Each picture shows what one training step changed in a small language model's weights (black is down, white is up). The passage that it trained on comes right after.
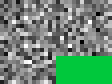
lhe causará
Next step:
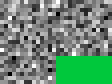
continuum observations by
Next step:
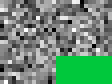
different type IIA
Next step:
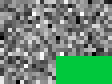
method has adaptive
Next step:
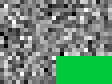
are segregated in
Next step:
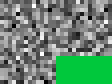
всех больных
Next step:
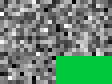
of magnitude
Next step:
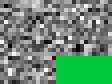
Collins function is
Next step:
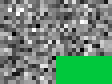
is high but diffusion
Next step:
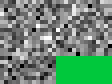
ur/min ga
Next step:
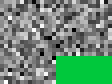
de puits de
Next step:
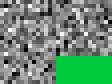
matrix $\sigma$. It
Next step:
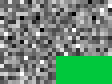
The fit quality
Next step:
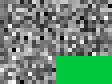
characterisation in
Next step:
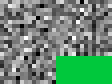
experiment is analogue
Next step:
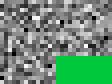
upper limits on the
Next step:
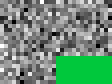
heuristically in
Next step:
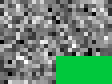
and their happiness
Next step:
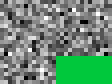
are also rapidly
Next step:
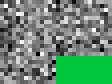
of "Enamels and
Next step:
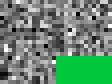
the structure from the
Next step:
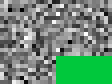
spectra of all these
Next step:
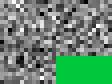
State University.
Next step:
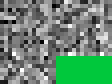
Başka bir
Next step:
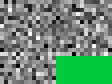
these units have been
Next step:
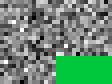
velocity scale
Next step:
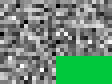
fact that the exact
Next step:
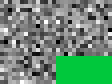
same resolution, the model
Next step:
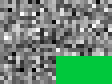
\cdot F =
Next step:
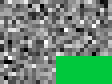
where $\alpha$ and
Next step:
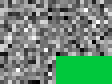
las relaciones entre los
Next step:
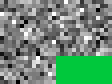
afogamentos e
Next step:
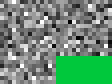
что данные
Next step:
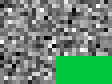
is well known
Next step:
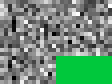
energy range (100
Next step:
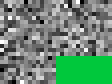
Both are positive in
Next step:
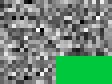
distribution. We can do
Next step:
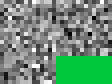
one spin wave
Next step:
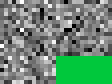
because at static
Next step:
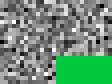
cotidiano de
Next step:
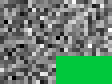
des outils
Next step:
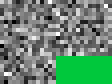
the horizon will
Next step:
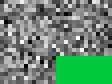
from a randomly
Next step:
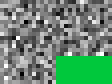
in Abbildung
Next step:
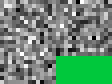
limits bracket
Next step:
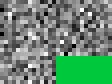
factor denotes the
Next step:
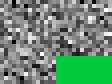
effective NN
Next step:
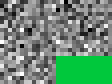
These concerns
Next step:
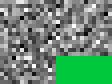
Hamiltonian with
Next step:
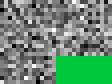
criterion is met
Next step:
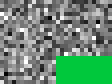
with Br and I
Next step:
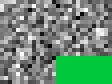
surfaces that
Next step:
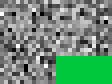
interaction probability as a
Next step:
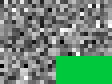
кунда инсон
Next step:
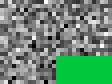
applied also to the
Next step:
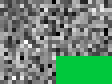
3-mm band
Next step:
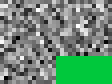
Lett.\ {\bf
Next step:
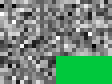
time, as $R$
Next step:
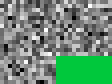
one does not need
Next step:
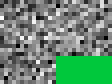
em suas interações
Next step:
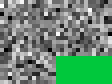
bound for the entire
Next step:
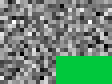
climáticas en
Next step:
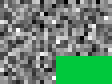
fuiste a
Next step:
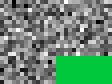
in more effective,
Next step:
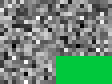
vector network
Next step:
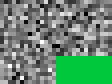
the side effects of
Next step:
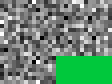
and we consider that this
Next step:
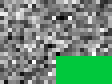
effect is weak:
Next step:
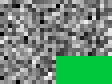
as a consistent
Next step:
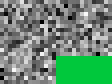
de la Segunda
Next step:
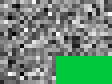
case, but does not
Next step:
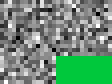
Chinese University
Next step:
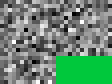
for the experimental
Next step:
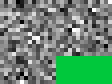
rahbar sifati
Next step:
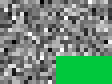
spin polarization
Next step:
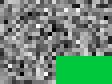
of deployment for
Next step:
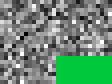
методы в
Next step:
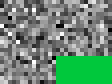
live cells
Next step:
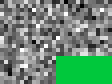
$N$, and hence
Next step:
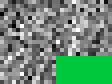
changes in the
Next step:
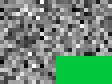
found these to not have
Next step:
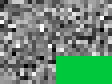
RIKEN for their
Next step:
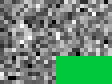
view of this
